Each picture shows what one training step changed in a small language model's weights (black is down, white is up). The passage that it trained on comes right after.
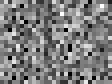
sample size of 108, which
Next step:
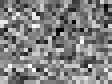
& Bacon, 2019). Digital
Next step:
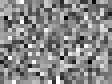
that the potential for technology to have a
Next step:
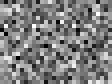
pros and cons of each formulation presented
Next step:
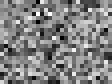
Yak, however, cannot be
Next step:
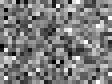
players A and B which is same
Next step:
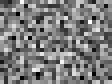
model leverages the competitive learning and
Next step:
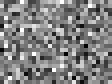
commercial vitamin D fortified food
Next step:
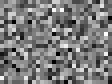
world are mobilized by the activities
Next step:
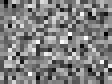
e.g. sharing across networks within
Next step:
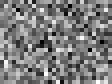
54), life skills are the abilities
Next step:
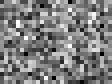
compared to group 2 (PHZ
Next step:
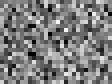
specifically, access to internet has
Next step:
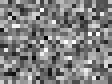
Customer Satisfaction
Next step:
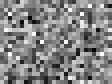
observed because the carboxylic sites
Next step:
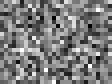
In terms of F1 score, our
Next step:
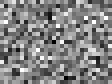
Scientific) and the tube was
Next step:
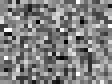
the files and manually separate dates
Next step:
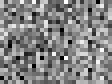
conflict with the provisions of tax.
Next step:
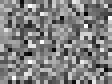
mechanism. They believed that the
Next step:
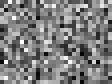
crystal effects on mechanical performance. A
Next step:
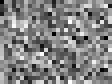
the disease. There are a number of
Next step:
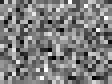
of psychedelics have indicated
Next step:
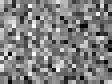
developing technologies. They should respond to real
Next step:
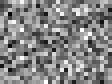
was effectively addressed and resolved with able
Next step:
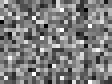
Figure 3: Typical state
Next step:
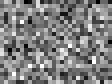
a temperature controlled incubator at
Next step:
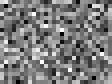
The image is processed and consequently text
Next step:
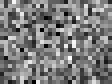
ms had elapses. A
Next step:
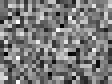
milk can prevent septicemia
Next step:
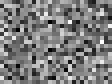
approaches would be a more challenging task for
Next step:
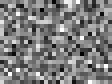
white plaque with papillae
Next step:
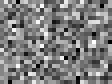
to be realized in noisy
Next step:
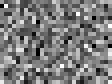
societal costs and all six cost categories was
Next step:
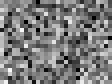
schools, students must develop an interest and
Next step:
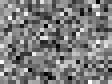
of the two NHOs were
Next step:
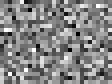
by the SM model. The root node
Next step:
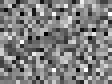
setbacks of its fragile transition
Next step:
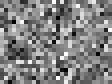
is fully commissioned by
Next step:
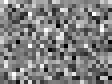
engagement at candidate forum."
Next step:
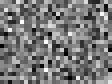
GPRS/GSM module to
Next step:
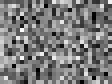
the addition of source data using these
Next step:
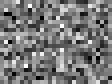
Pirani score of 0.55
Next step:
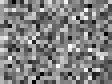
needed before interpreting its magnitude
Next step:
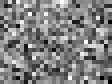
with traditional inference engine.
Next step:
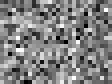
were obtained (up to 1 %).
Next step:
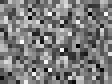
question, in which the answer can be
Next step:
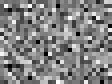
by developing a Bayesian network
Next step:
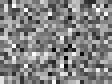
where the net revenue is
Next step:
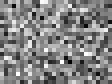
all related to each other. The risks
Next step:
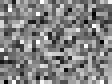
well maintained and has privacy with
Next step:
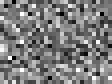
shaving blade can lead to
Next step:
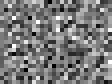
isothiocyanates were prepared
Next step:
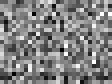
established in his own life, it is
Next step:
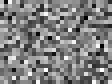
cases⁹. Vaccines undergo
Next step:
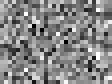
Potential exploitation and limits
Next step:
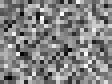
and usage of modern contraceptive
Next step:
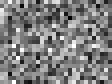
measures to limit the number of people
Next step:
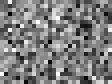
validity and reliability. The variable
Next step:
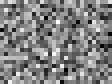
are aware of what is needed and
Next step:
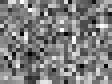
measure fabric responses to low
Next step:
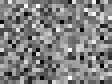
Previous Assignment 1
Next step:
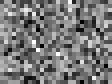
liquid culture obtained 36 hours after
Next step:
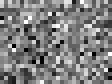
Sushruta has described two
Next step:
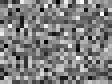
the shepherd’s
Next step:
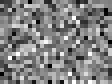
three markets. Market share of different
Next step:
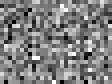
provided key constraints on the lensing
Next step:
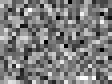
one each having infection, varus
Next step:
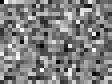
gas because it cannot sustain the high temperature
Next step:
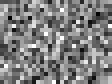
it was expedient and in the
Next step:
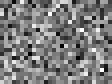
two large problems: 1. Lack
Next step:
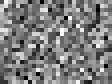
computing resources for analysis; • provide services
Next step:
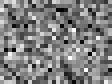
setup is powered by a power supply
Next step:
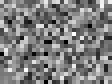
a higher yield when compared to the
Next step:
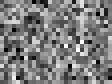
enabled the LTER Network
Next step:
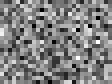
Student Skills (3.65
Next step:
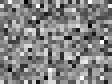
per capita and publication per million.
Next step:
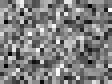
diagram shown in Fig. 1 it is
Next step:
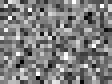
isolated from sugarcane cultivated
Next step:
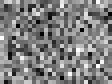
alignment at the interfaces, as
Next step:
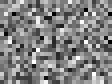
as renal, neural and respiratory
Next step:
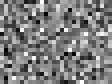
amplify its purposes. The human relationship
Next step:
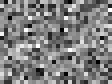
have less than the 5 regions. According
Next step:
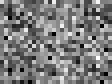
for the difference in mean values is significant
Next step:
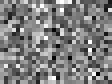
language code (this includes
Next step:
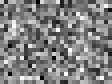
with the traditional goals of competitiveness,
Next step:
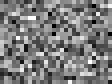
the surrounding environment because in addition to
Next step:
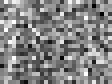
and then diluted with ethanol. After
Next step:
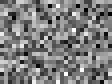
(PRTEE) score and the
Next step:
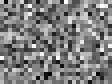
in their content. Thus, the language
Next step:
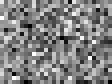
of oral potentially malignant disorders
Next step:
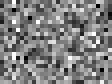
often contaminated with multiple pesticide
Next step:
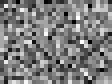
passes through the accessory
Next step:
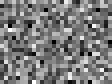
disorders in tissues. Süni
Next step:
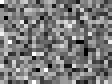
of 100 mothers breastfeed their
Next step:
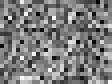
literature review, previous research projects and the
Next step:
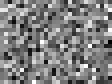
process of influencing all personnel of the
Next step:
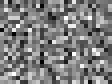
A *Brazilian number*
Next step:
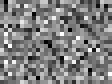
collaborative on an individual task (sc.
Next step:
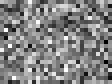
in the 3D scanner. It
